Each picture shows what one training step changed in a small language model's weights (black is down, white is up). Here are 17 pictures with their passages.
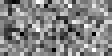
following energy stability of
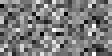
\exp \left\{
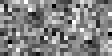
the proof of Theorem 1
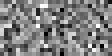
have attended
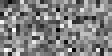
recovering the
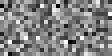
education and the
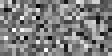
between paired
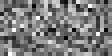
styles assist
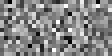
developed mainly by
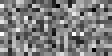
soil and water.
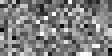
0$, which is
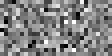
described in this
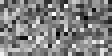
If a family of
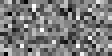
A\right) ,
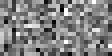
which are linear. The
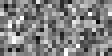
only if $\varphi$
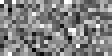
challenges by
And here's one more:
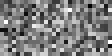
Matrices with
